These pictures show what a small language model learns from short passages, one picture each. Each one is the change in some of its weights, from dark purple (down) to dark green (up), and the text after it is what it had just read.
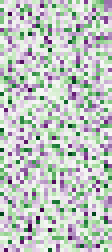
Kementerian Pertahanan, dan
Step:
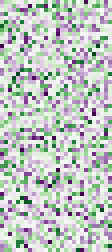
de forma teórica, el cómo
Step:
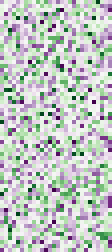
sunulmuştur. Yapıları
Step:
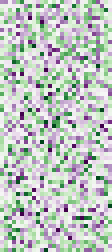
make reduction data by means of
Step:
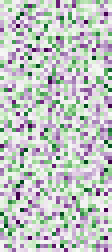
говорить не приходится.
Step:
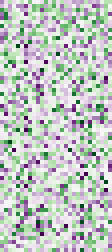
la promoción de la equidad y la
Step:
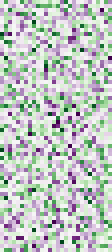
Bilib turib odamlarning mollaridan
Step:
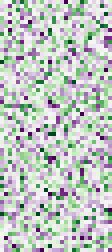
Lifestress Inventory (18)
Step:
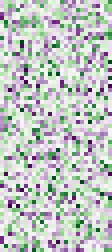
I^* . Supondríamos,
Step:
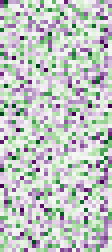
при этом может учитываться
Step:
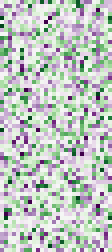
curso, agindo apenas de modo
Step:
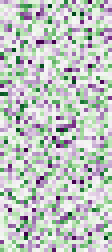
obștești și altor organizații
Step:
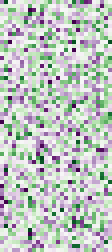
va undan yuqori zar/daq
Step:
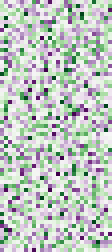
va muzoraba kabi masalalar
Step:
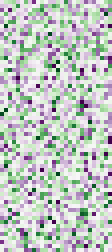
Researchbib Impact factor:
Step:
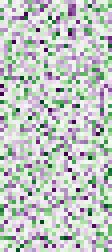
Moral-García et al.
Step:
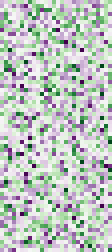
los efectos negativos de la falta
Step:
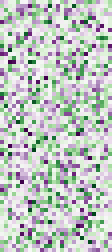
sports sciences education physique
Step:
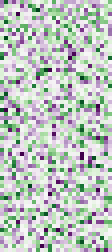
характерны значительные региональные
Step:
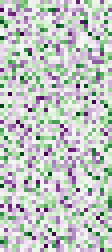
Baden-Württemberg y
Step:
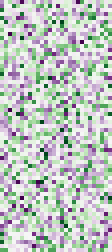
na UFPE. Na noite do
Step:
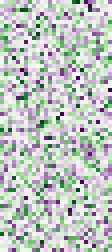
pemanfaatan teknologi informasi dengan
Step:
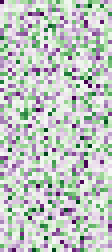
dificuldade para a apresentação deste
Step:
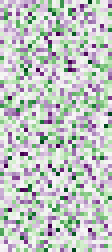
qoplanadi. Ya’ni ishchilarning
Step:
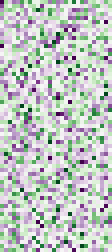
сокращение временных и
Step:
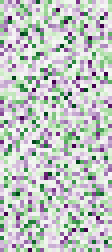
ruxsati va irodasi bilan
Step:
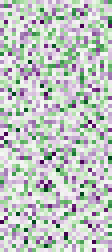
publicación previamente realizada en *The
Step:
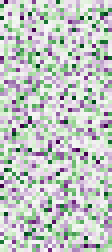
поля здійснення закупівель через
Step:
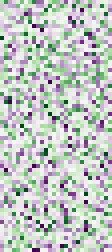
qarashlarning yagona gumanistik
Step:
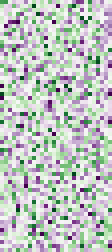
largement commenté le chapitre
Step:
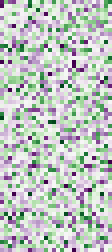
цифровых технологий способствует
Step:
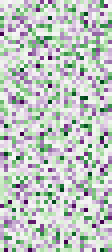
الأرقم، بيروت.
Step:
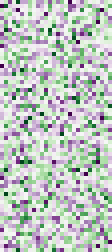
Dado Extração SQ Referência
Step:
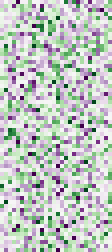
theoretical foundations, and stages
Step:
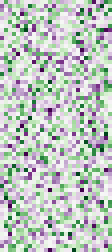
urmă caz, pârâtul
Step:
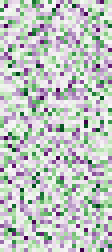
tajribada Markovitsning
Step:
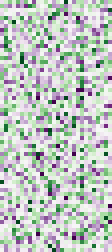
λ passa a ser uma incógnita
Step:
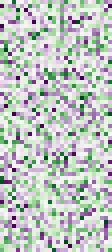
a *Colonialidade do poder,
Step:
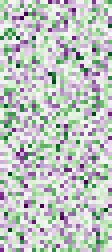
Recuperado el 10 de 10 de
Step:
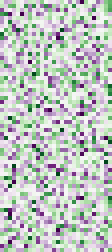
savodxonligi pastligi, shu
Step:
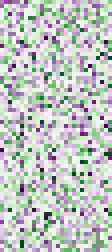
amalga oshiradigan muloqot usuliga
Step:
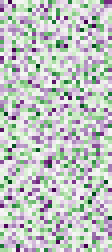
системы аннотирования должны
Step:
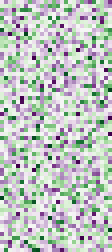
II. Panjang Sabit
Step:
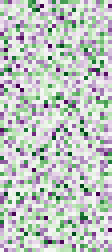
- уменьшение степени
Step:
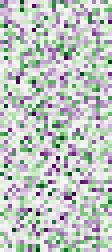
(2012). Martinus Jan
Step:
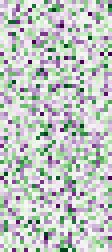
Intestinal mucosal IgA
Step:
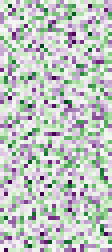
YẾU TỐ
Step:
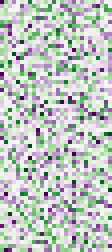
considerada os óculos através dos
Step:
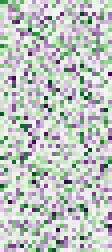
consumido entre a espera e trajeto
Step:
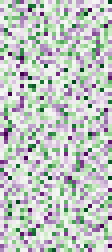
e os artigos foram reduzidos a
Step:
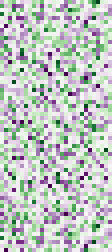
formation of the information society
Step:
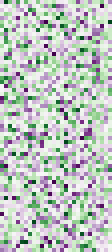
de mer et la mise au repos des
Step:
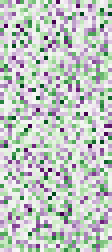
jamoat maydonlari,
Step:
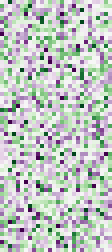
à narrativa moçambicana,
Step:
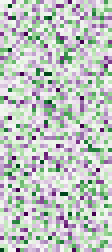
vol. I, Peabody
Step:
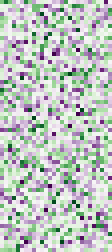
Servicios Académicos Atención
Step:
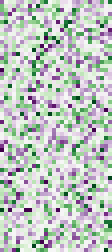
oid fikrlarini bayon etadi.
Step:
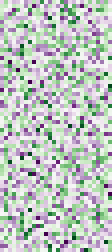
edificação, que adotou a
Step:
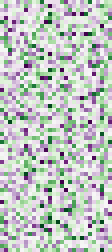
og'irlikdagi o'zgarish,
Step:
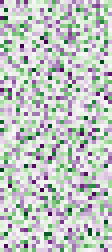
borayotgan bugungi realliklar
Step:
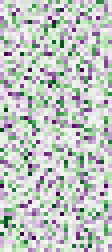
os problemas cotidianos de maneira
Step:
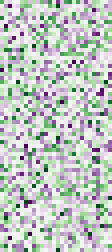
movimiento de dinero³². A
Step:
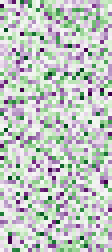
развитие личности происходит через
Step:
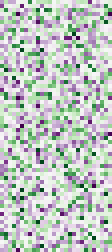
бўлажак ўқитувчиларнинг
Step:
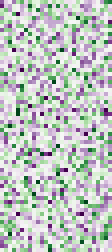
которое нередко делает туристский
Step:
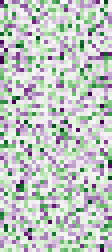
напруження після завершення
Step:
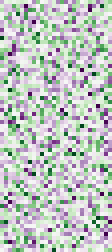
forte ale stresului - 8 Tind
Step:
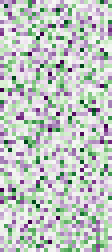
продуктов в однородные
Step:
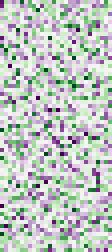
освітнє середовище,
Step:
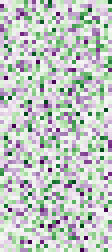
*International Journal of Student Research*,
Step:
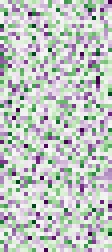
il loro funzionamento, i
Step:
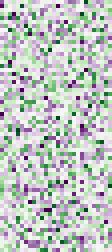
negatif. Jumlah *record*
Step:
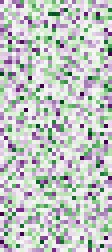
«туман війни» не
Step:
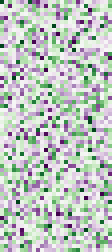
vaqt rejimida o‘zaro
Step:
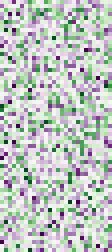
تنفسی، تب، بی
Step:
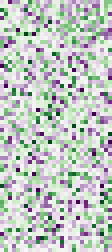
privativo do Procurador-Geral de
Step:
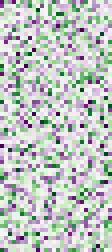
рамках мировой экономики
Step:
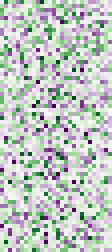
positions and the formation of a set of
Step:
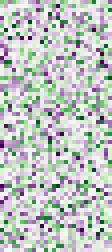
experiências bastante ecléticas que
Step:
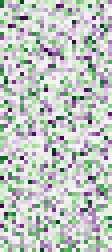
ega bo'ldilar. Ushbu
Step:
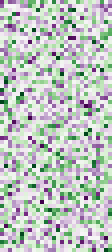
пост- капіталістичної
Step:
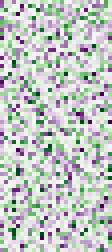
что на сегодняшний день
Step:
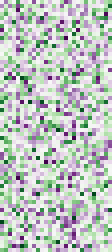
A., Provinsi, P., &
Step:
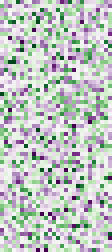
intertekstual matnlarning ahamiyati
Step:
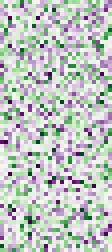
e-Learning, Segurança
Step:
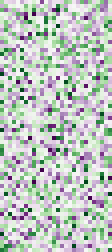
de contrapiso, como indicado
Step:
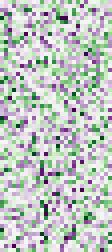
de gestion capable d'amener le
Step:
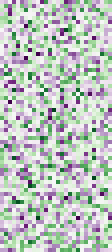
kerak. Sug'urta xizmatining iqtisodiy
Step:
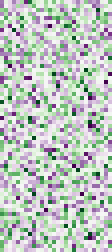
vida de Cristo, apresentando uma
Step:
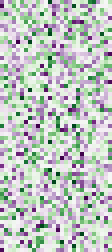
va ansambllarida o‘z
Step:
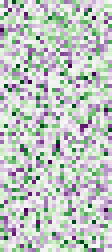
в дальнейшем используются
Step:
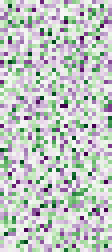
cohérence de l'offre ou
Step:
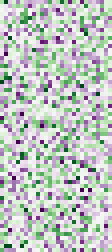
inclusivas, estructuradas y
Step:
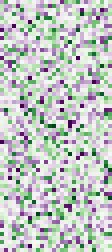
Розвиток «автономності»
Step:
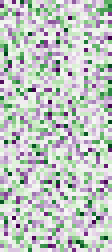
и кооперативного бизнеса
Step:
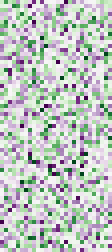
(DSc) ilmiy darajasiga
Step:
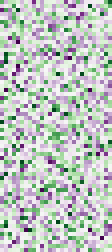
E.Yu., Sivtsev
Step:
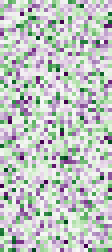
провели управленческие элиты.
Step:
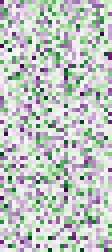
par la digitalisation : une étude des
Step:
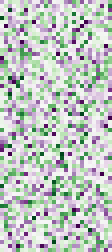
outro exemplo perfeito para o
